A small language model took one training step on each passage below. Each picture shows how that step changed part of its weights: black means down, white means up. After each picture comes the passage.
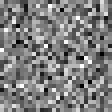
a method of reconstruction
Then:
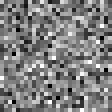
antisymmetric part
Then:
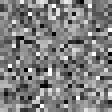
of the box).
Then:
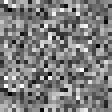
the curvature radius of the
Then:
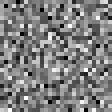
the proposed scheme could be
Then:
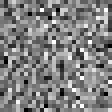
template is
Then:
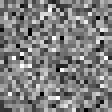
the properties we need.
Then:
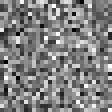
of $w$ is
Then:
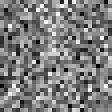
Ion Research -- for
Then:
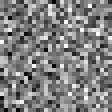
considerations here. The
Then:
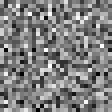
the Jacobian
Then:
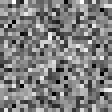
the band structure calculation.
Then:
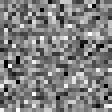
will be referred as
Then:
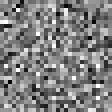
Two mechanisms are
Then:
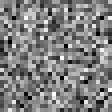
leading infrared
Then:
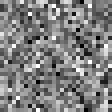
of spacefilling
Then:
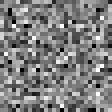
petit, le
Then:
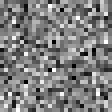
age for a small
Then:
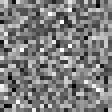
class of quasilinear second
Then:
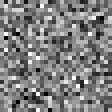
non elementary character over
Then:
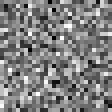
definitions. For
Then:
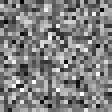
the variation in the
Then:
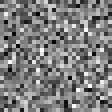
on experimental data**
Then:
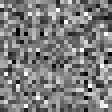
prediction based on number
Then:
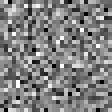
Theorem follows. To prove
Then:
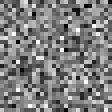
distant AGN
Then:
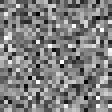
on some probability space
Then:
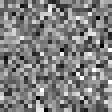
the decomposition is orthogonal
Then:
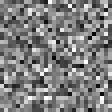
solutions, the limits
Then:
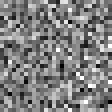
just below transition is
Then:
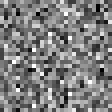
this idea, we
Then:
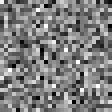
observational biases between
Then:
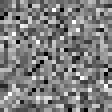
and A. I.
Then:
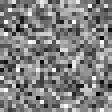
proof, that for each
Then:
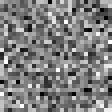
distance to become
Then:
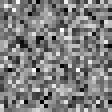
than the simple schematic
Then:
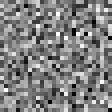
an arbitrary market order
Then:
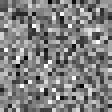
environment are of type
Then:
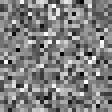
of the curve,
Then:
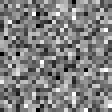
be interesting to replace
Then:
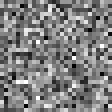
the FPU with
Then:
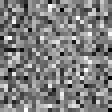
aim is to
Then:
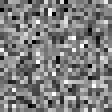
TDE accretion
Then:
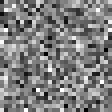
local NN potential
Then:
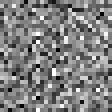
Additionally the
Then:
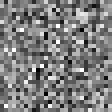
as the Gaussian curvature of
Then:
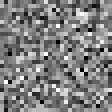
as the pole
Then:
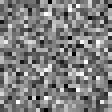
\vvir), the
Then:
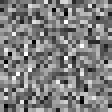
when it approaches the
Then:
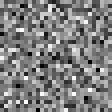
the various levels of
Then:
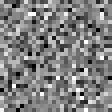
different scales,
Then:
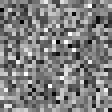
to show that There is
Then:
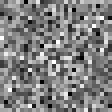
of this kind
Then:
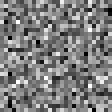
$P$ with
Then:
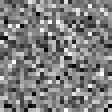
measure these 7 correlation functions
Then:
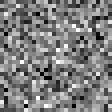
on the Fermi
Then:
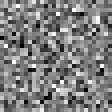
regime, the
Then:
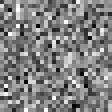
Wiley Inter
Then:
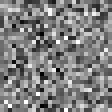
work out the finer
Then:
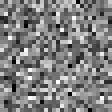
Finally, in Section
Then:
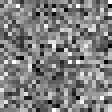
transition has better chances
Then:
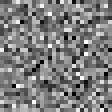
additional notation and establish
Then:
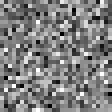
degree with respect to the
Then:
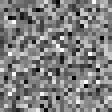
accurately evaluate
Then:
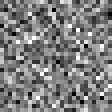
determining the central
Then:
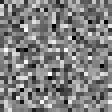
Let us consider the
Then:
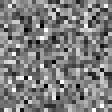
error message with
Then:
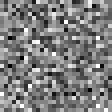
are related to the fraction
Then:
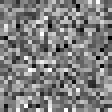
point linear systems, we
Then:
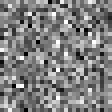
spectrum of the associated
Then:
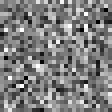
value of the two
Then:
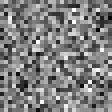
G$ such that
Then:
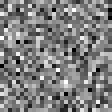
)dt \Bigr
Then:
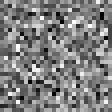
X. Mi,
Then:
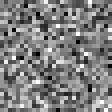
with respect to the
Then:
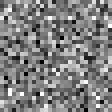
prove some statements
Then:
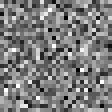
absorb the average
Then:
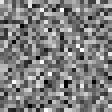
is lower. We thus
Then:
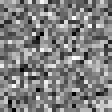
$\varphi$ and
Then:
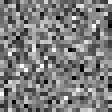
also attenuated
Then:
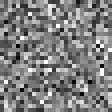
in distribution, where the
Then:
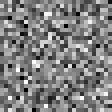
the trained model into
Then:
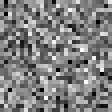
array. We make
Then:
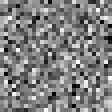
$X$ bounded by
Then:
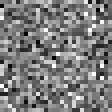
with large Stokes
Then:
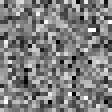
task was first performed
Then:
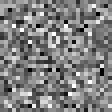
of this section, we
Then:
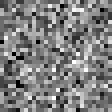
stability condition does not hold
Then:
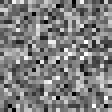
global sections of certain
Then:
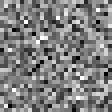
and humans
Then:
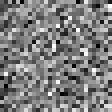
Theoretical Physics
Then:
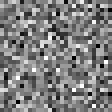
the coefficient functions $B
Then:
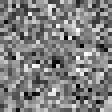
in extending the
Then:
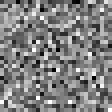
Fig.2 for some
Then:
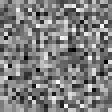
are othornormal with
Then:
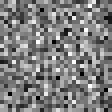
curves with a phase difference
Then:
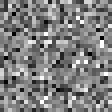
is the identity, and
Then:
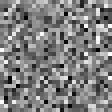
number of ``surface
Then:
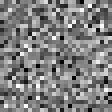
method is presented first.
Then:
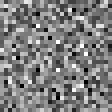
each of the letters
